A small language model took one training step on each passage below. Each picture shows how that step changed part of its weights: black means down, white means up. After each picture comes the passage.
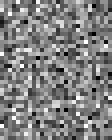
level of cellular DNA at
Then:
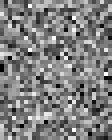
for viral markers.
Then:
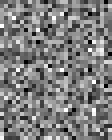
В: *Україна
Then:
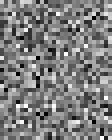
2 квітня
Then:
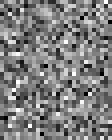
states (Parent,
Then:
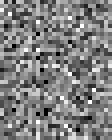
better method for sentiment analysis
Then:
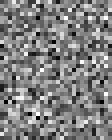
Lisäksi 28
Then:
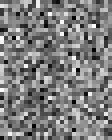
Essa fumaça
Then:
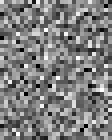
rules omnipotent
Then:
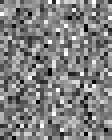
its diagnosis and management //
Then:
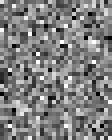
in an effort to
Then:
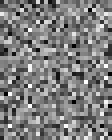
as well as the dynamic
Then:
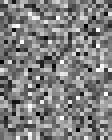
including drug discovery by
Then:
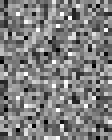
other counties' markets
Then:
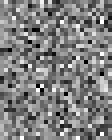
können die Unterlage
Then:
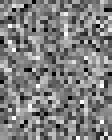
form in the regulation,
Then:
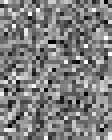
under Article 300A
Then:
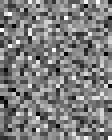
properly the importance of
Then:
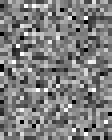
ayrim toifalarida
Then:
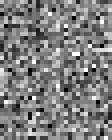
pueblos semitas
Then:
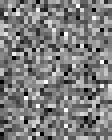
hospital records that often
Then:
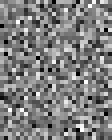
بیشتر از
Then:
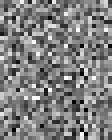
bukan lemah dan
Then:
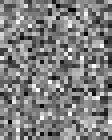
уруг`лар ва
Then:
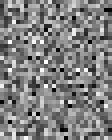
takes into account of surface
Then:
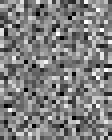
tiempo, y
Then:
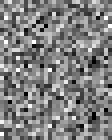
❖ *dar
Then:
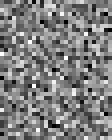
A corresponding serial interval
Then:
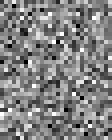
6. Tailwind
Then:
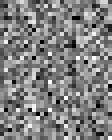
Interface Polarization
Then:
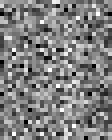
în procesul de educare
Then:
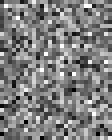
Agroecologia da
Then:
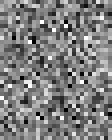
услуг и
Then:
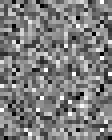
space without any detail or
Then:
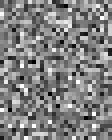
meest bekende is
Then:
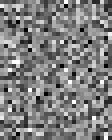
volume, e: basal
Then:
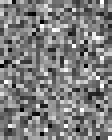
Internet space, where foreign
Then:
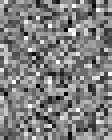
patient's clinical condition.
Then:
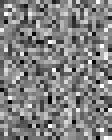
OF MEDICAL
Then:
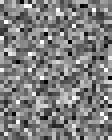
tanto lleva a
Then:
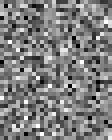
distance between coils on parameters
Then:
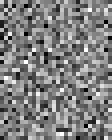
definition encompasses
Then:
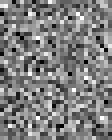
ay yakın bir
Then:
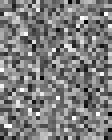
bend Note that the
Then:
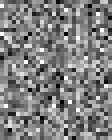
*et tamen e
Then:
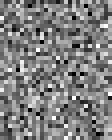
It is SIM objective to
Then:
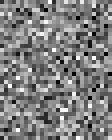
individually and as a group
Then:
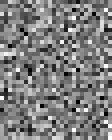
as particularly essential. This increasing
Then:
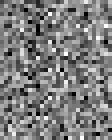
podría ofrecer
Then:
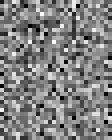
ROSE O.
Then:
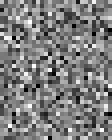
for safety - social eating
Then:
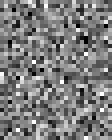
la exposición a determinados
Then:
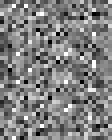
management techniques to reduce total
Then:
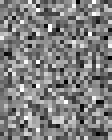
The Implementation of
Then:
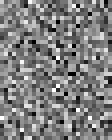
This result is in agreement
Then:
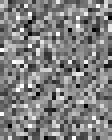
Social bonds; children
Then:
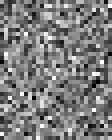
of a centred taper
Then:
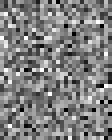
of the withdrawal
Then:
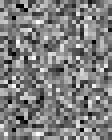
contextos rurais é
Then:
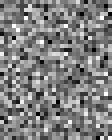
use of beta-2
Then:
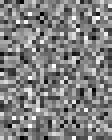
their jobs. The
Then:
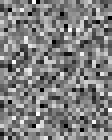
first column of the total
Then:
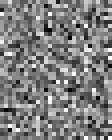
on simplifying
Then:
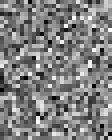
made at eleven different
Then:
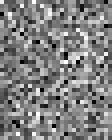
affected side up.
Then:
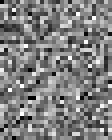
L'étude sur les
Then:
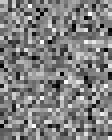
Häner kein
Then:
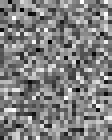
Neendoor, S.
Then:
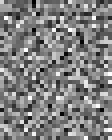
turli agregat
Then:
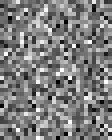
reaching a maximum around 100
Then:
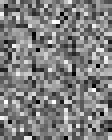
society in which male members
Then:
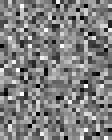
it is also a root of
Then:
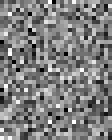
“retired” and
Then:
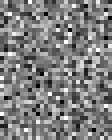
performer, the influence of
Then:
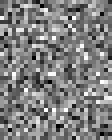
melalui penerapan
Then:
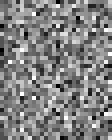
novelty emerges in
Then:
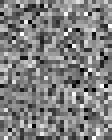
der AV zu t2
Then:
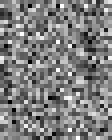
so that practitioners
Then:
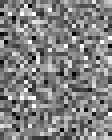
tingkah laku
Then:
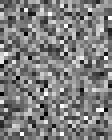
estresse. 24 artigos
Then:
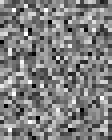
va istiqbolli
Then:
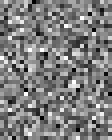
budget processes and spending.
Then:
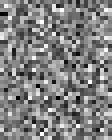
umumiy foydalanishdagi
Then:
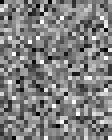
Article Info
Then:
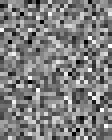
in Table 5. The findings
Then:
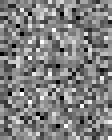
purpose of diagnosing its patients
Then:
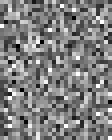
Madras Institute of
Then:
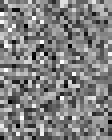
oleh narasumber.
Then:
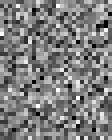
país es bastante
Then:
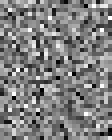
resistances of walls
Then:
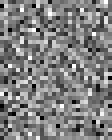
are well known to be at
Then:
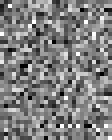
o organismo, esses
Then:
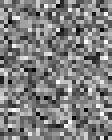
Na sua opinião,
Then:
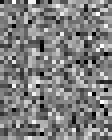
yielded initially negative
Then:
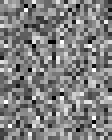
to do. The economic and
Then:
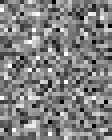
University - Egypt
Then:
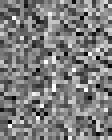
of informed consent
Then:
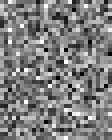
but can coexist with
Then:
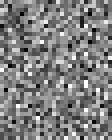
соціального управління
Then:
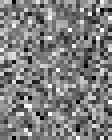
skills that are required and necessary
